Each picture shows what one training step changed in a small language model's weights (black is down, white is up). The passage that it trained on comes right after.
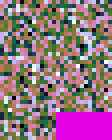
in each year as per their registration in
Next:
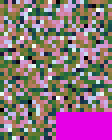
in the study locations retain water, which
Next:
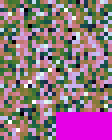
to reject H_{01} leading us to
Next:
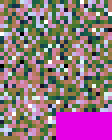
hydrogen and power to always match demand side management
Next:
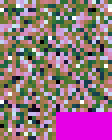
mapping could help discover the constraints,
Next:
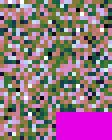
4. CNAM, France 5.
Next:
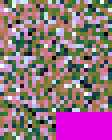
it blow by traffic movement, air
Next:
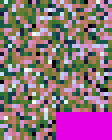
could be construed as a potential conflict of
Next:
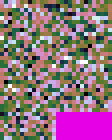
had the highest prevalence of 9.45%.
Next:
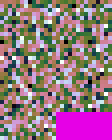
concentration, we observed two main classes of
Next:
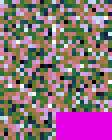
has recently been studied worldwide, various
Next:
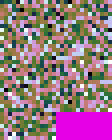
modules accordingly; to develop special VBA
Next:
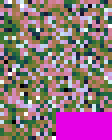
2018; specific to person, Béjar and
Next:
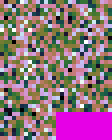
activities to improve their standards of living.
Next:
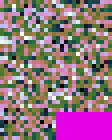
succeed them in 4-8months
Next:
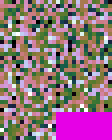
with the harmonics' amplitude equal
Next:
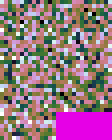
of stories “A Thousand and One
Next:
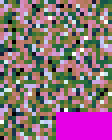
that individuals have with the environment during their life
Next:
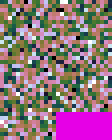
by complexing with mercuric acetate
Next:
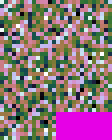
with darker soils being higher in organic
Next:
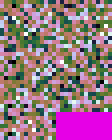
DAO ³ and Bamory
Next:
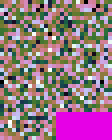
day 7, pain scores on the laser side
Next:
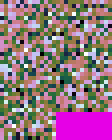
20-percentile observing conditions Table
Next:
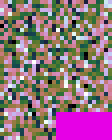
both the individual species' contributions, as well as
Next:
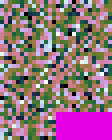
Water and Sanitation Company
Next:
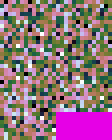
participate in the face to face or the
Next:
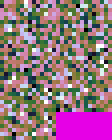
total weight gain, daily weight gain,
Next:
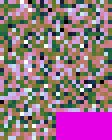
James R. French,
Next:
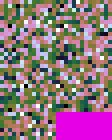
the species of the arboretum, some
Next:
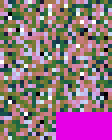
With Conservation of Momentum Given
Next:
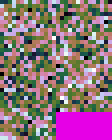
towards construction and maintenance of underground
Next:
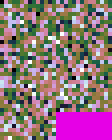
the mixtures as compared to those of the
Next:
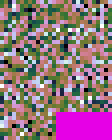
of exploring social networking as a potent tool
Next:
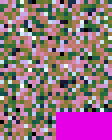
our country. On average, around 1 400
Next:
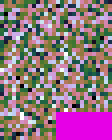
with a platform to educate audiences, share
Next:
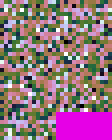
apply knowledge, therefore, takes another shape
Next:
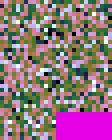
on the internal check is drawn up for the
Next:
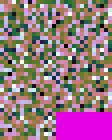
the long-wave and short-wave
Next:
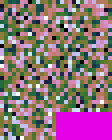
al., 2018): Forensic investigations
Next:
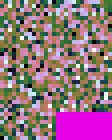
(8%) cases, the insertion of
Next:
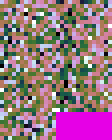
rate of mammography was recorded among female health
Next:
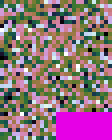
respective degrees of environmental impact on the
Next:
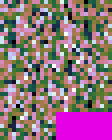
the image quality typically delivered by
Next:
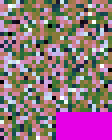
and very close cracks of the char throughout
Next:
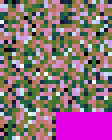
all women religious that the majority of the
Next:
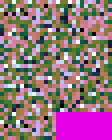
of pharmacological agents, only a
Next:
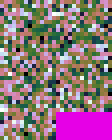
against oxidative stress and support skin
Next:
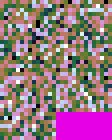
water if it is supplied beyond time limit
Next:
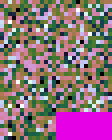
made publicly accessible. Additional interventions
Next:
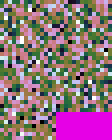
within acidic organelles identified the investigated
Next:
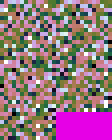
apprehension that the Appellant may
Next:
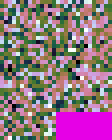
avalanche of problems, but all are
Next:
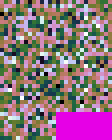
original signal without noise. The test signals were
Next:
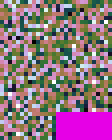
the Nile Delta aquifer (Figure
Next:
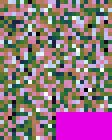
done, considering the cost of the resources used.
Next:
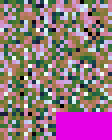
patterns and flows” (UNIAP,
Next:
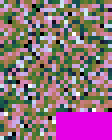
that there are some substantial differences between the results of
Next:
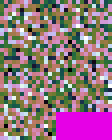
whether they are observed, floated or
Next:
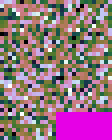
whereas, the land cultivated with crops
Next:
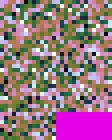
cm; - Medium level – from 200 to
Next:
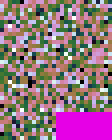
support other forms of work based on open practices and
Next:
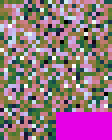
a magnetic induction furnace,
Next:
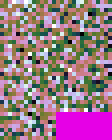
personal level. Social transformation, therefore, is
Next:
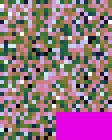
PISA science literacy proficiency criteria be
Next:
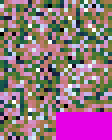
elevation in lysosomal
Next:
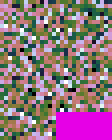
various forms and structures, for example: organic,
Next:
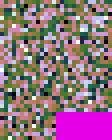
has not been studied by researchers before with regards to
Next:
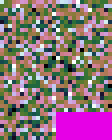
holding socio-political,
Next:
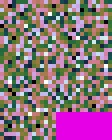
ensure the stability of the numerical approach while
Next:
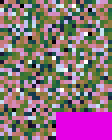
and explain more clearly those statistical results by
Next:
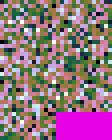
a two port device (figure 3), thus
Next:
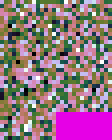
(2010), Peter Millar
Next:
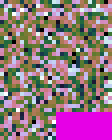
controlled study taking 44 eyes with primary
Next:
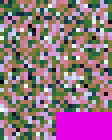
issue, and its advantages and disadvantages
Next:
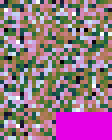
der Rechtsprechung”, In:
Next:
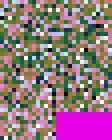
require a profound transformation of our production and consumption
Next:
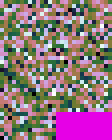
and worst parameter combinations for the
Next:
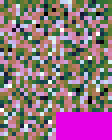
most common types of fibroid were intramural
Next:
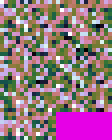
THESIS WITHIN THE
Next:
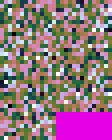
state and prove additional convergence results which show
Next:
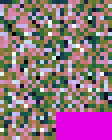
Data Management Plan Data Stewardship
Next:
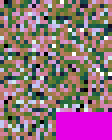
non-enzymatic electrochemical
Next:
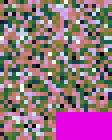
know that somewhere, along a certain set
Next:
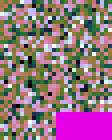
signal into multiple paths, which are then
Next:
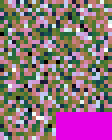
fomentation with mudwater, since
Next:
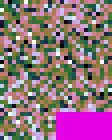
a joint keeper in establishing peace
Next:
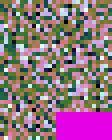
shown in Fig. 3. Fig.3:
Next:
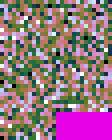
in the Treatment of Neck
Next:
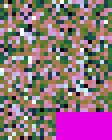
our research, we invite you to take part in
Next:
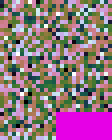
granted. Traditionally all the vehicle
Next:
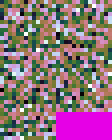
Samhita*, *Garuda
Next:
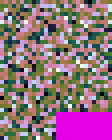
while that reacting with free Cl^-
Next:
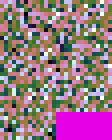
excavated part of the columns. The
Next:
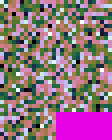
few body interacting systems [1]. These studies
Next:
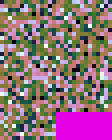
is etched with hydrofluoric acid in the
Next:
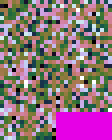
overall objectives to identify and treat brain impairments
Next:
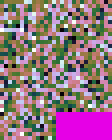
survey uses a table of questions, [view as
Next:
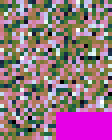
or 2/1) and total loading of 1
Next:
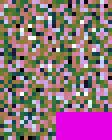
union, and the “+” means take the
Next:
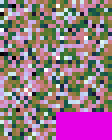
A *neutrosophic number* N is
